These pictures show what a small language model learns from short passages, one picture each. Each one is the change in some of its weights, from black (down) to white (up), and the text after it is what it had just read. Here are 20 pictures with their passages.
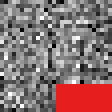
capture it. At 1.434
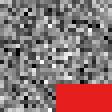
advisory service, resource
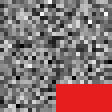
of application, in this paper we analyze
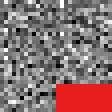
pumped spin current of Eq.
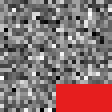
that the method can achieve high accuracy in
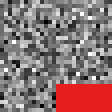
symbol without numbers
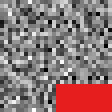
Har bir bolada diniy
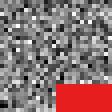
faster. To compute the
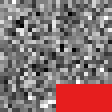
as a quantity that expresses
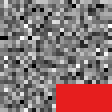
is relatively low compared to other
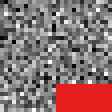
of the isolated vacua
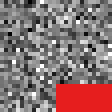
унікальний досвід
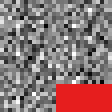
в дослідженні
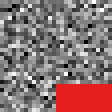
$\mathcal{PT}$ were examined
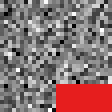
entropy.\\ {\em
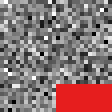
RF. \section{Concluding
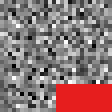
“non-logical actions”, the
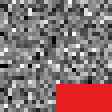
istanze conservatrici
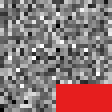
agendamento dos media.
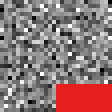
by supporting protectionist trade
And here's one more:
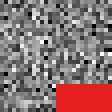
an example. ``` addi
